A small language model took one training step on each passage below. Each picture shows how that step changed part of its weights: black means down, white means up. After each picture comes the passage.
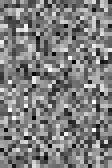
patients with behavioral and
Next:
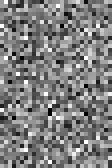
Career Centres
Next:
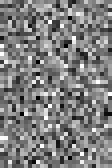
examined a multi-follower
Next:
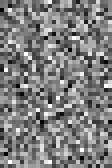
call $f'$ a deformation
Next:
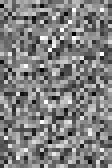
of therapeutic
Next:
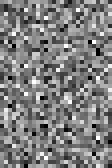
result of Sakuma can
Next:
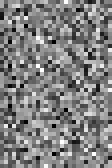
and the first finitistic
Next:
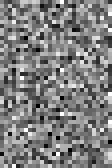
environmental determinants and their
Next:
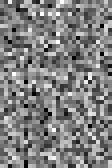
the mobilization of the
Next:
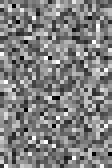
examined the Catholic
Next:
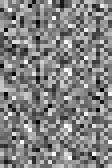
Kumar, Sonia
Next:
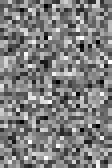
a floating curve, curves
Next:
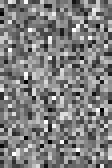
the advection diffusion
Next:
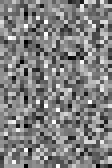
These conversations significantly helped
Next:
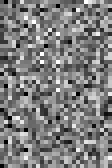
and, eventually,
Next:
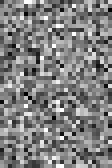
present study is to investigate
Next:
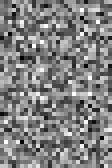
parking occupancy
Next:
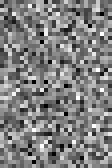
in } J(\sigma)$ and
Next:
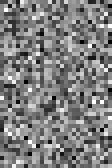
is true if we use the following
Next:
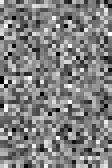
Laplace transform of
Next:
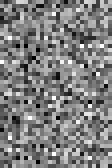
Italy, far from the
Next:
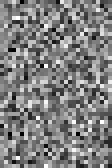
cassava in the study
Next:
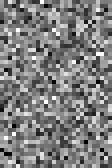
the thoughts and ideas
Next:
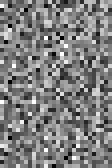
monastery convent
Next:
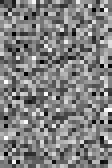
offered to support all participants
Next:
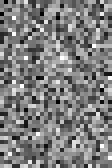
results from the accumulation of
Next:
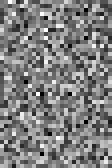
the operators $B_a$
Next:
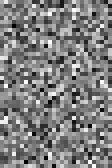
the volar surface of the
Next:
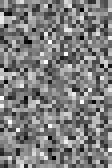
meaning and purpose. As
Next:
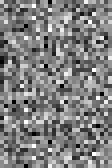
and Y.Y. carried
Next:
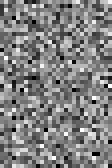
17 Alatan Yellow
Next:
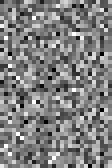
on a specific segment of
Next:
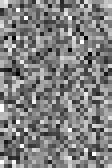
Pharmacy and Research
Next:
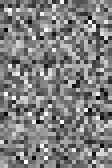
being calculated in each t
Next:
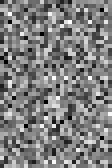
for all that kind of
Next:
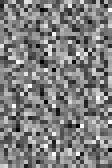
right-hand side are equal to
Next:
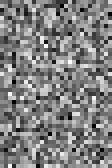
concern, personal
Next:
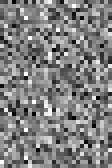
successfully detected
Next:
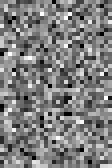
then (ii) is equivalent to
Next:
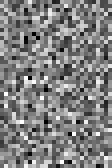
include “Protecting
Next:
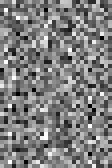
in the form of a data paper
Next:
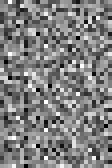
the proof is to find a set
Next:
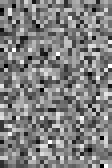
microtonal movements essential
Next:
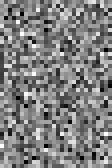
is a $1$ at the
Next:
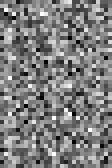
then $w|_x$ is
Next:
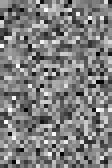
divides it into this formula:
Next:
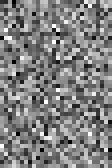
off rapidly.
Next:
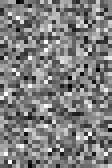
use case diagram is shown in Figure
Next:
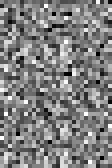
\to (M\to
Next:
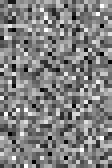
Let us first briefly
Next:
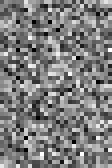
sustainable habitats
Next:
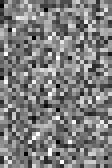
are graded by an abelian group over
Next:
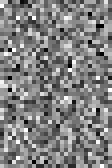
New Membrane
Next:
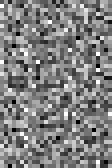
dalam tertutup
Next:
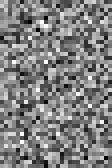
unity. Then the number of
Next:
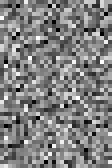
(25%) be explained by
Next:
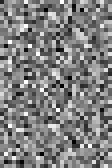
leaves at (a,
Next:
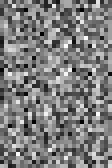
a more geometric characterization of
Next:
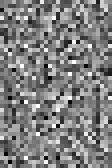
decreases according to a power
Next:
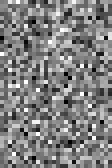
taking place in a highly
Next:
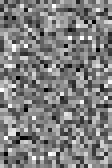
constant rank $r$ is the
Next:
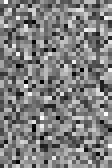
4 we are devoted to
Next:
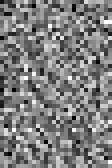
developed comprehensive and effective
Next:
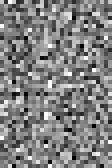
the state equation for LTI
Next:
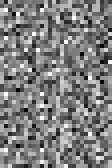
\cdot m \cdot (100
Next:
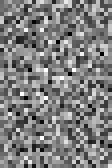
necksize to the ends
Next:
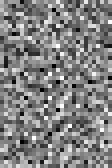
students have switched to
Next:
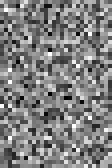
of 194, of them because
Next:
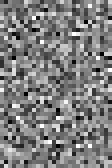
the skin segmentation
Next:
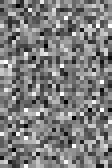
samples before the heating.
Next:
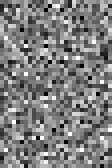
$$ and thus the total scalar
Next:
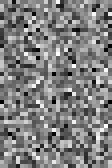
relation \cite[p.
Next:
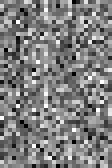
the "fundamental theorem of
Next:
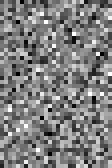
using mercury
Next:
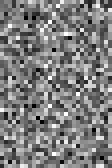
researcher to identify with all
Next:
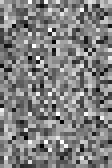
be an algebraically closed field and
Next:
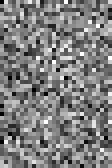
difficulty due to its
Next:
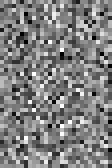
system gives birth to social
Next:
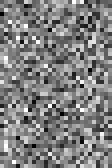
The Preservation of
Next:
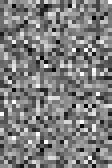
true for any $t$ as
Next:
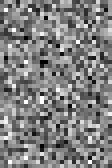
on the generators of rotations
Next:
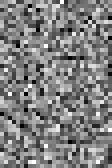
design problem, each iteration
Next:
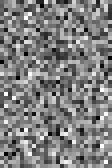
$\lambda$ onto $N
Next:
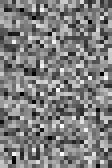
it allows one to implement a
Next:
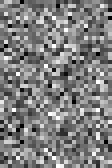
please Allah but
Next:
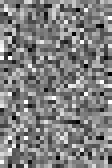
of *ab initio* data
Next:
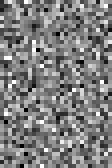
bound water molecules at
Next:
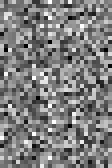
two-player zero-sum
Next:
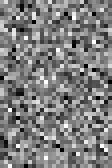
PhD. I was used
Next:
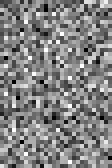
more complicated than in the
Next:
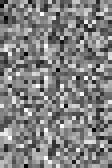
are developed for general infinite frameworks
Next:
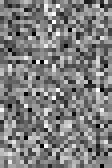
was correlational because the
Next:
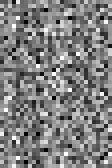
lemma. \end{proof}
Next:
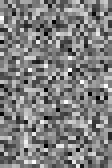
row) correlates
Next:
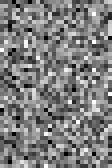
and Csf3b, in
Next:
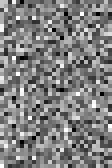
Cancer PICOS
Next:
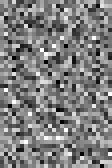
2 is loaded.
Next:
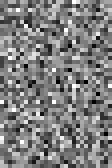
around time $t=1$
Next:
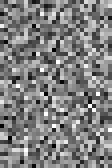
the nutrient medium
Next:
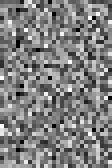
completes the proof.\hfill
